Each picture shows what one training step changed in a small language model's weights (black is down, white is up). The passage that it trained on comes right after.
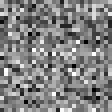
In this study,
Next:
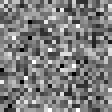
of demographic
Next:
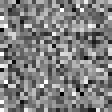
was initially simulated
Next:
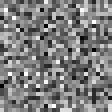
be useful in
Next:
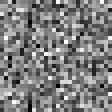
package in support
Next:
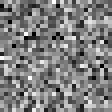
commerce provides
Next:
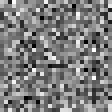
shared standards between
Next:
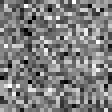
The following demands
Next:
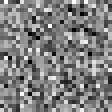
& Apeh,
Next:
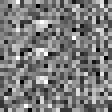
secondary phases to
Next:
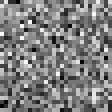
The Lamb,
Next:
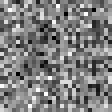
an extension of
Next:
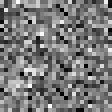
low conflict level
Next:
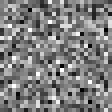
of the various types of
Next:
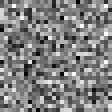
the slider
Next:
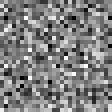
resilience of
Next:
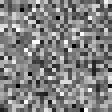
the differences in mean
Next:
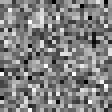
the diagnosis
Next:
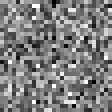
sending back
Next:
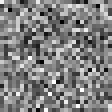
believed that the
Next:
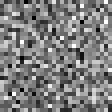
Aids were not
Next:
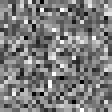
A Estimated
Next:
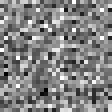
a way of knowing
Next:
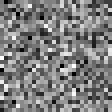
of correct
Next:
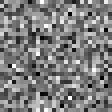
Best China
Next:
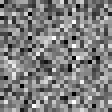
instructional activities can
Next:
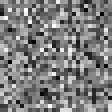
animal word
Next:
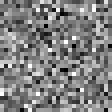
in the right
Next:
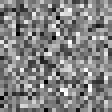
workers report high
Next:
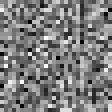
partir de
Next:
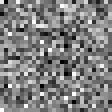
found in significance level
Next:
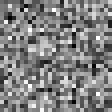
toxicity to
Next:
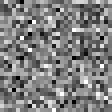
which were also found
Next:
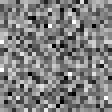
SL, Ye
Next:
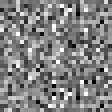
nursing students.
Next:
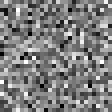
artifact is
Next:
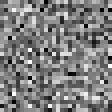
4) blood
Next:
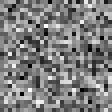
of the Congo
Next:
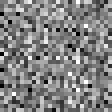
microcirculation in
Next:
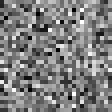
Conflict of
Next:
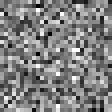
weak and bellow
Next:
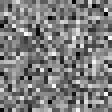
achieve their business
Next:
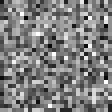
regional public service
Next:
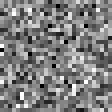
ply basis.
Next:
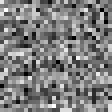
suffer from
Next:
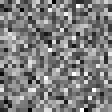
in the current economic
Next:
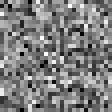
a randomized
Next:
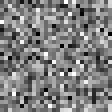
deletes the
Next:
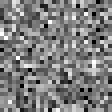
educational goals such
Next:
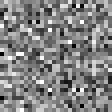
description of the
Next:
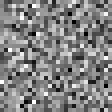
D, Farid
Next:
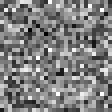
experiences of the
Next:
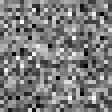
user clicks on
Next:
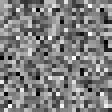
granted to
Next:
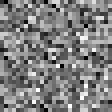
be fully
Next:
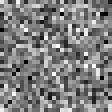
magnet system
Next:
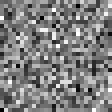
would like to thank
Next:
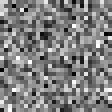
communication [3].
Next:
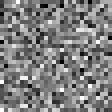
questionnaire was
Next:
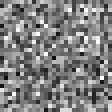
hierarchy process
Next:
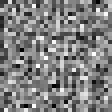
set up to provide
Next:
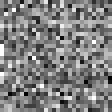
there is still
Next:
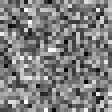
and 14 years in
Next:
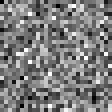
optimal solution
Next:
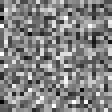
obtained from the interview
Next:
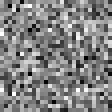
CE as they
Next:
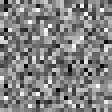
Distributions you
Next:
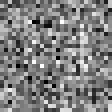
eq www
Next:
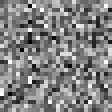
power saving
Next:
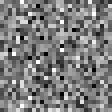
convex cone
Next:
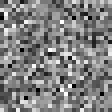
functions performed
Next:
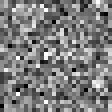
learn too many
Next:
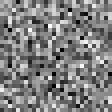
Use, and
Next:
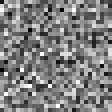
patrol field of
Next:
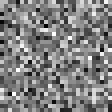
Hawk 1
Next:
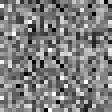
higher accuracy,
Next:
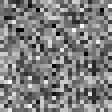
grafts is
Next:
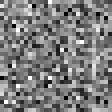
2 January
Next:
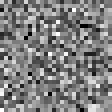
the full list
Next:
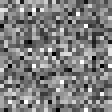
principles in
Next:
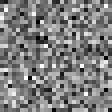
in Classical
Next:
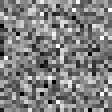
a lucky
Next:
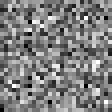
physical activity into health
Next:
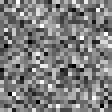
Basic science
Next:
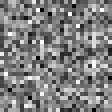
study examining the
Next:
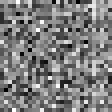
following supplementary materials
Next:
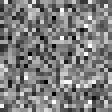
The upper
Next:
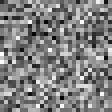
reliability and
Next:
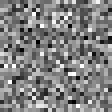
across a set of
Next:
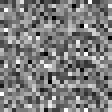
taken using
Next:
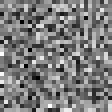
application still
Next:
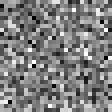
downs with a
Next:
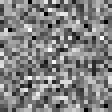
a distance.
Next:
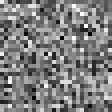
neighbor in
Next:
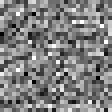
a white cane
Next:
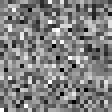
of remote,
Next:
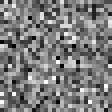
the amount of water
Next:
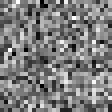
from learning to respect
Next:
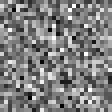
analysis, parametric
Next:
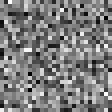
the installation of
